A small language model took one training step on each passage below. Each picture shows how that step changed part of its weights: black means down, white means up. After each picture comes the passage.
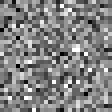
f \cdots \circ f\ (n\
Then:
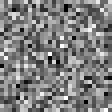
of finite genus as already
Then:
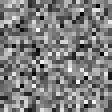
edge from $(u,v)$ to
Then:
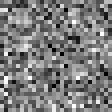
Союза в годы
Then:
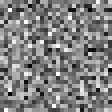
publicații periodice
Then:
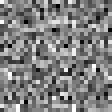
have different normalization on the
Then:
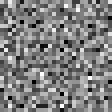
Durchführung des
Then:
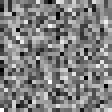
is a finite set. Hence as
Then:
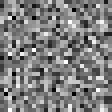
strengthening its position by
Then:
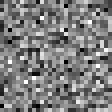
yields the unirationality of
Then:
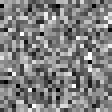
mechanism of hexavalent
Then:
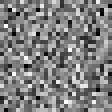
dalam perubahan 3.
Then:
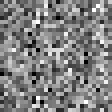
divisor $D$ with
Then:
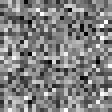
\State Asymmetric
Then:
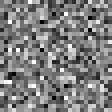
with the highest cob weight.
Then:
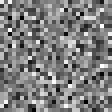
pemecahan masalah
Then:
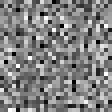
Weil numbers. If $A$
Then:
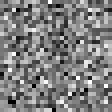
de uitoefening van
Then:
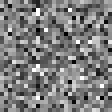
Werkzeug hingegen
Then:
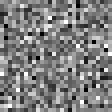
category is closed under base change
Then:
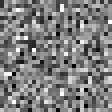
coordinates} \begin{figure}
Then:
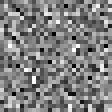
\end{aligned} \right.
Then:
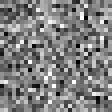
Robert Phillipson
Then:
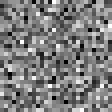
gipotezani rad
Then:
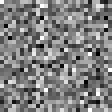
cost for opening and operating
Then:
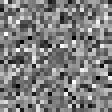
point $\x_0\in\mathbb
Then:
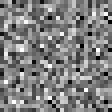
платформи, як
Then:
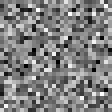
Suv ob'ektlarining
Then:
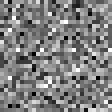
on $M$. It is known that
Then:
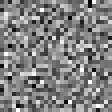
En R. Roig-Vila
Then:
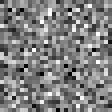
fikricha, turdosh
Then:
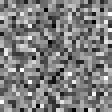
вул. Джона
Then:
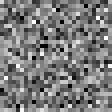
lingvistik ekspertiza
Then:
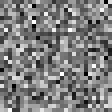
be the projection of the Segre
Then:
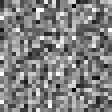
BIZNES VA
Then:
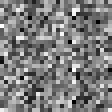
pesquisas e estudos e
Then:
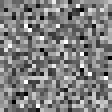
model. Alterra-rapport
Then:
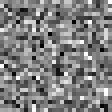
oladi va asta-sekin
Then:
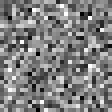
a szent beszédet
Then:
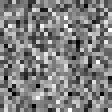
sections of $\pi^{*}\G$
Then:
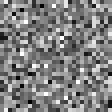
da ćemo imati
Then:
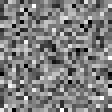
Flash”. *Jurnal
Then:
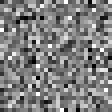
$QED$-domain for
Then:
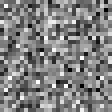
see that condition (C) implies that the functions
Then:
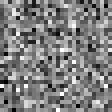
determines the maximum number of
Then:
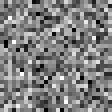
Узаков О.Х.
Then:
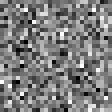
(called $i-${\it
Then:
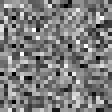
extravando ou avariando,
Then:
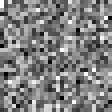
local representation is equivalent to another
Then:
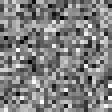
$z_0$ coincides with the
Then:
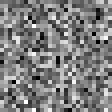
um universalismo nos
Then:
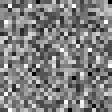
насколько этот
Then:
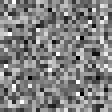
miqdori 10 dona.
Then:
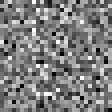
des recommandations concrètes
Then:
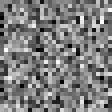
equilibria, one may
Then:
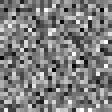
sintetik yoki aralash
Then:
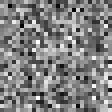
dominated convergence theorem
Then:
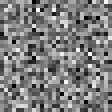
and composing with a contact
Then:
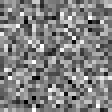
katta o'qituvchi.
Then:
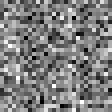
comes to understand that the
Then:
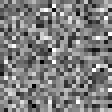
de ajuste nos outros
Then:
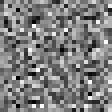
n_2\geq\cdots \geq
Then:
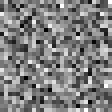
\qed \\ \section{The
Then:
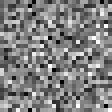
potential in Azerbaijan
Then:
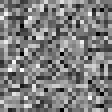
Y.~N. Minsky.
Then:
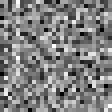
average Bayesian formulation
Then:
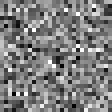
tradição fílmica das
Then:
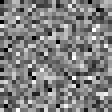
mahsulot va kapital
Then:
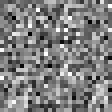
și o scurtă
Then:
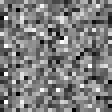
tienen un nivel de
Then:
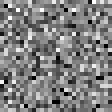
асослари. Т.
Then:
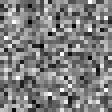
translation, so that the origin
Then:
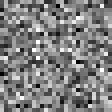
an inner automorphism of $A$. An
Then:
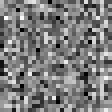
topology in the sense of
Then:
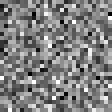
$E$ is $\geq 1$. This is
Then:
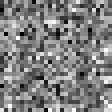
to integrate by parts. Let
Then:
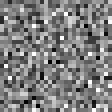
$$ That is to say, there
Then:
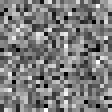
construye la composición,
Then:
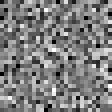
CG-version around the
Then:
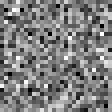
Geometrical Study of
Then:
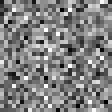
symphony (K)
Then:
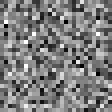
B. — De openbare
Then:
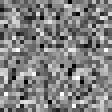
particular, the LA-LA
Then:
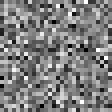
nativos. No estudo
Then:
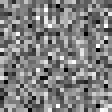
a {\it continuous modification} of
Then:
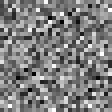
of little triangles and
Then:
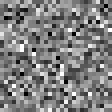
Çubukçu, G.
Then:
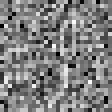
умовах воєнного
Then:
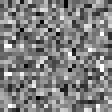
les enseignants, mais
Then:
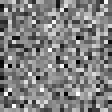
yechimlari grafiklari.
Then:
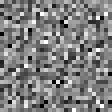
Hozir koʻchalarda
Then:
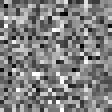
етапі дослідної
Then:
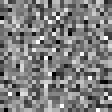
of the Moreau envelope is
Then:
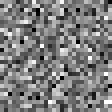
серой оболочкой
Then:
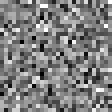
\M$ be open. Consider the
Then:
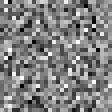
to $z$. This implies that if
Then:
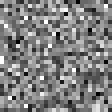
a set of philosophical
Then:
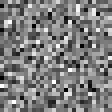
лише спільними
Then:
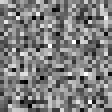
a group and $B$ is a
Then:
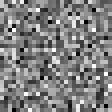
To apply Algorithm
